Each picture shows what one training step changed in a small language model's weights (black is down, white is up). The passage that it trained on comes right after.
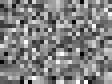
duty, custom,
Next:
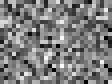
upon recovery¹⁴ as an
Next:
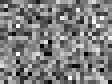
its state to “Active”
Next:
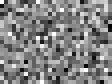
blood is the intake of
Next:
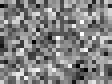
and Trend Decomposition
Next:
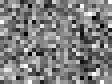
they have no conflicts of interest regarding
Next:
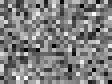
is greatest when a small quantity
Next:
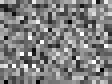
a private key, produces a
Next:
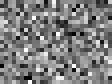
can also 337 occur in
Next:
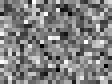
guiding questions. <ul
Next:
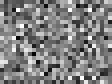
4.0 and digital transformation offer
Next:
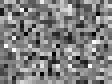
plant contain biologically active substances:
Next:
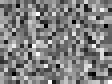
work step for assessing dynamics of the
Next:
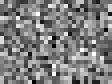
plausible descriptions of the
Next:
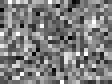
“But all that’s
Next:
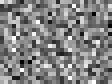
society as a whole, and the
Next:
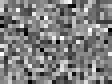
fungal consortium, *A.
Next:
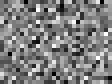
that practitioners found that those
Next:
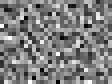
the system for the formation of
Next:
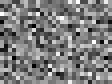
etiology played by other
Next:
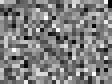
regional subsidence led to the
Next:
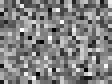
are two important assumptions the theory of
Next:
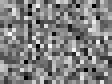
In the University of Eastern
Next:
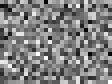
to various applications, websites or
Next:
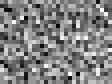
the ethnic communities and with the
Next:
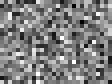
schools to follow or improve upon to
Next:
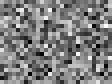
flow of inter-AS traffic on
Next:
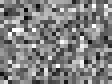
data analysis and wrote the
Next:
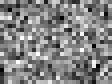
meaningful with thought behind them based on
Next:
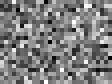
greater than the increase in the
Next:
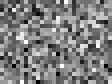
mark them as an enemy
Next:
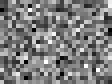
seen from and reacted to
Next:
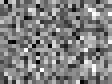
influence individual's creative ability.
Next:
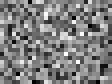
amount, types and distribution of
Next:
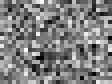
frequency in public versus private sector
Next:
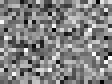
they restricted activities in the
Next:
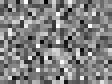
for any failed one, thereby
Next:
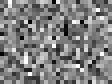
(kg/cm ²) Non
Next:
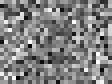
and non-stationary
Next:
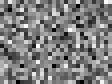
crystal towards its application in
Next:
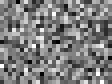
concentrations in collegiate
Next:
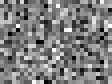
indicators of Reman products that
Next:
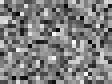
responses in which time plays a key
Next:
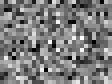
seriously constrained, thus
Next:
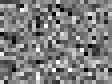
a. The plaintiff
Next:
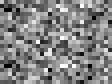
immediate feedback regarding classroom
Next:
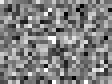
robust and accurate methodologies for assessing
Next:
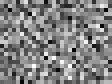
for a set length of time
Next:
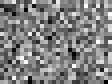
gut contents, urine and
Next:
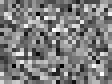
From the above chart, it
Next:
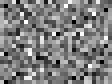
of MaxEnt in studies
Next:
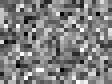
0.9. A high potential
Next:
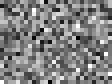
to full scalability We proceed
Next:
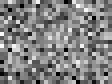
own earnings.* Figure
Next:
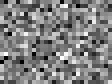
What are the teamwork practices adopted
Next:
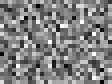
the bottom of the beaker.
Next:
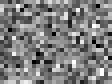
addition, Edmodo is based
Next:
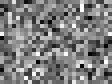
females. Their age structure
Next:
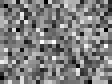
of the BET stock index
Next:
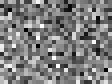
basic sites suggesting that both active phases
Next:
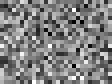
to maintenance, replication, and
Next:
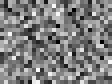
from native speakers, but
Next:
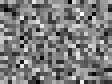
a maker entrepreneur often
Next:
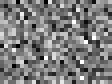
of human dignity, as
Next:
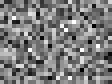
charcoal rubbed
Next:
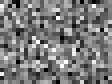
that elders' knowledge about
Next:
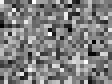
Conclusions Every day, the
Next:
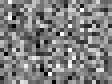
All TGA analyses were performed with
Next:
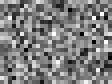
wind turbine to feed a consumer in
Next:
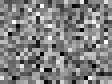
"will" which signals the
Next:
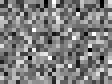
can be identified from the rest of
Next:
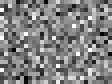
was a crucial part of diets
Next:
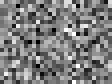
rotary evaporator
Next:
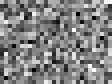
and protective measures are not
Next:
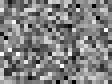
In February 2020, Italy, especially
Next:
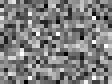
findings reveal a high rate of participation
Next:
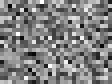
voltage regulation loop is observed. An
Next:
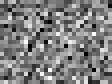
people to validate hypotheses,
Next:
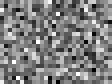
CaO is high. In
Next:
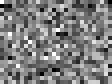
perception of the standards of corporality
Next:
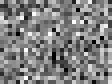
and weaknesses they have.
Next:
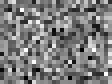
nurses strive to fulfill their
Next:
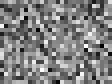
the setup shown in Fig.
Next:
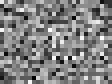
warfare, my research aims
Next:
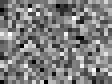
reactance of the filter at
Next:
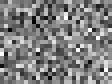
force exerted on the PM
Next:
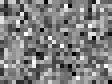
that environmental management in an organization is
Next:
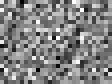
Experimenters' Meeting The
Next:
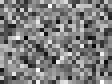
Difference in Retention Mean
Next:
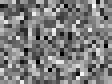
and a negative predictive value of
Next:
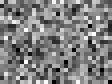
journals list suggested after
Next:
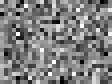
contains bean—like cells,
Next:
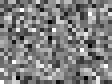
child and their educational needs. These
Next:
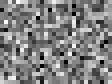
model projects major impacts on coral
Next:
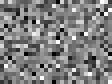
these locations was based on the number
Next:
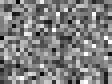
sections, an opposite trend
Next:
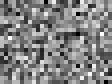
without pretreatment. Fuel
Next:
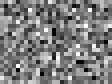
horizons can be the same
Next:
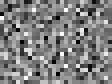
preferred space for students to study at
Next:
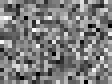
them has a natural analogue,
